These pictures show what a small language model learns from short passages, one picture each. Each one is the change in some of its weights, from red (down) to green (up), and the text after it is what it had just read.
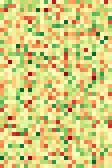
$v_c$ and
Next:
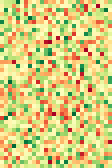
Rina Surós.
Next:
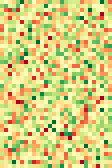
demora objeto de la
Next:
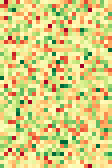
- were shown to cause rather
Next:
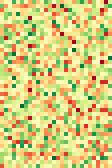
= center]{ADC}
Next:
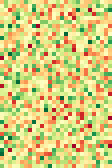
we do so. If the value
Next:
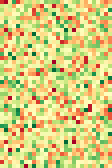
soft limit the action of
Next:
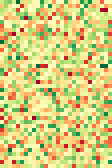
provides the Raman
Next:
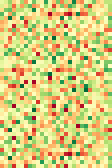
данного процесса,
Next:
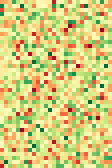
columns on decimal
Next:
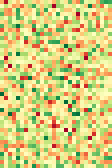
the sample set in the source
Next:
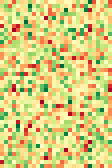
Luis Potosí
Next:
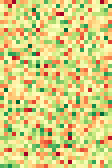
$ represent the commuting
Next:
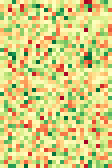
the construction sector.
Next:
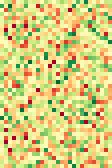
unbiased, but each individual
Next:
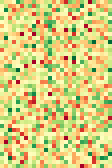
do collapse, this
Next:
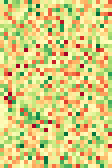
al año. Los
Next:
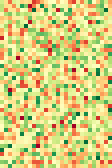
CULTIVATION OF
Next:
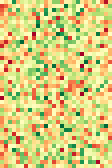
Verlag Münster
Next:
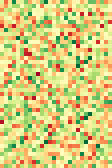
écrits*, v.
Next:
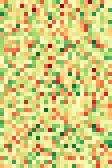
nodes in the network to
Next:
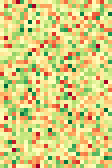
predestina-o à
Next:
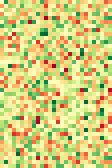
er yigitga xos
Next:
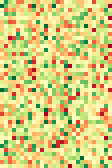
Украденное знание
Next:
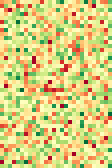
Teachers' AI
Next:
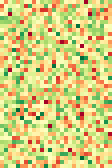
was partly supported by
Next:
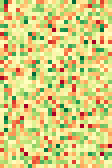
distração. Nesse
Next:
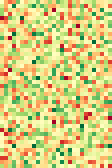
tidak merata.
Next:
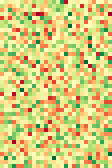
desses três
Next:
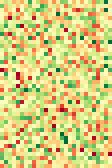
infecções onde o
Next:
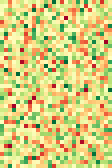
to this abrupt
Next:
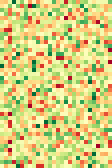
means that every protein is
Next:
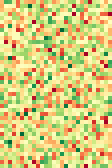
of a 3-state
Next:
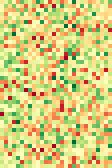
share generally interacting
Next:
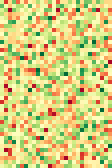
volume $\Omega$ as
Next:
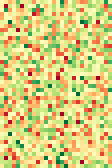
likelihood for the
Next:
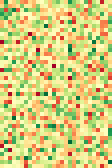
показатель pH
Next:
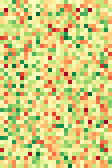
учитель, пусть
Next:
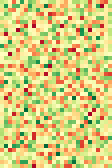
servicio que presta el
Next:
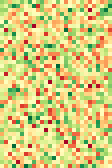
alohida yordamga
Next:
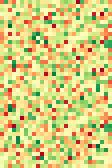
large norm. Consider the
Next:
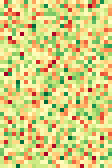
case, if $S$ is
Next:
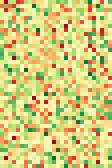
confirm the novel
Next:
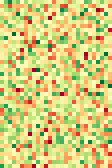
document into a semantic
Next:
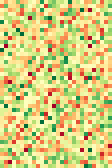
va nomoddiy
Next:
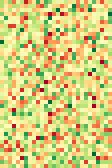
viable cosmological
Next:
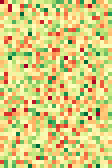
urodynamic study,
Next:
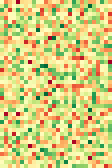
consider that no previous knowledge
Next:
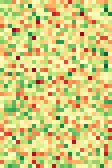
para a assinatura da
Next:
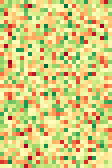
results at $\Rey=
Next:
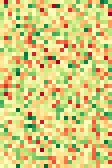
that the structure detected by
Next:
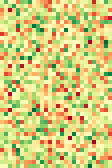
в такій системі; –
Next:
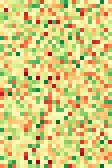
Mark quoted against
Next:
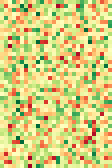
is supported in part by
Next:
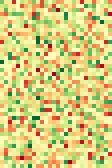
Bianchi Andrea
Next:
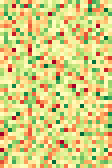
between Skyrmions and
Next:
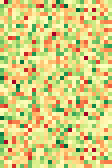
of the standard deviation to
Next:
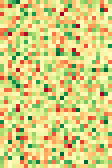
the channel $\ch$.
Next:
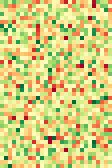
\to \infty$, while
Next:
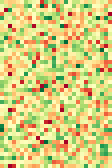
a necessidade – talvez
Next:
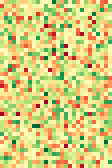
mechanisms: bulk flow
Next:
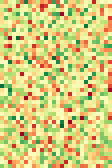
предприятии /
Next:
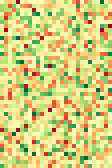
expect that further differences in
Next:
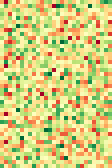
that the two features have the same
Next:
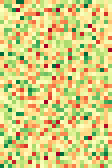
deze vóór de
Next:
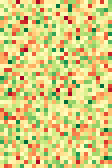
the level of turbulence
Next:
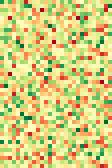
setiap peraturan
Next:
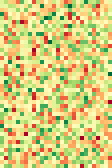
аҳамияти ва
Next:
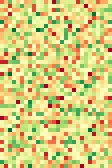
olimlar tomonidan
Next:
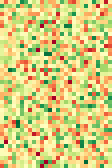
bepaling van de
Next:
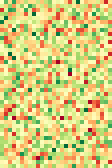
We identify the limitations and
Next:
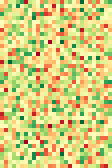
yangi g'oyalar va
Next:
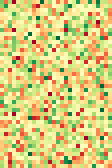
maior envergadura
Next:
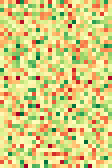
The quality of reading
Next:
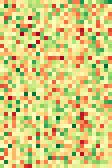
it is also in agreement
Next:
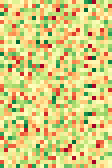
axis tubes in the
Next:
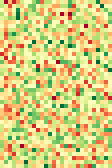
coinciding with the original
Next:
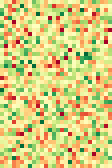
found to be five times
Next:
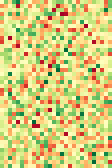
Hou W., et al.
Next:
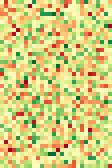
ammonia observations in the
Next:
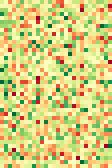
black hole binaries
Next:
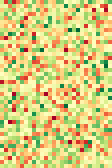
of awake,
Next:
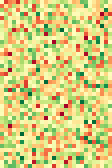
eingegangen, da
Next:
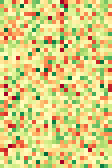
large to drive the
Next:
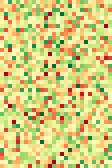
жумладан, 250
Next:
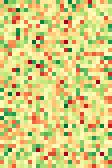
| K.Daoudi
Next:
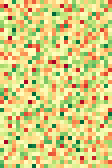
function of the layer number by
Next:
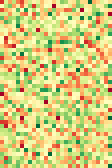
work we experimentally investigate
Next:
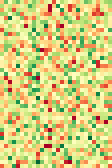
Marc Liesching,
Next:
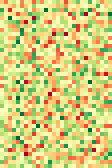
and intensity of influence by
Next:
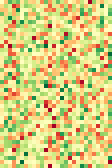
nm, thereby indicating
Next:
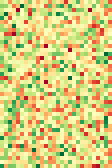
para dibujar
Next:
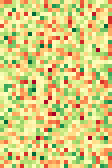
de pichichio se
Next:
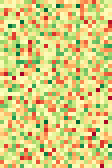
is conserved on each
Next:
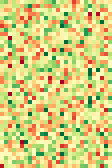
na Universidade Estadual
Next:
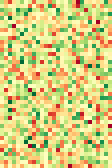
industrial district of
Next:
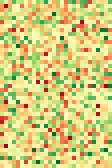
quchgan Sukut
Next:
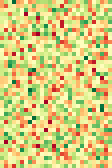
depletion} of the
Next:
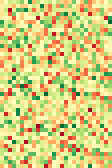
5.3 operating system through
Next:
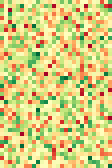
bundle of torus
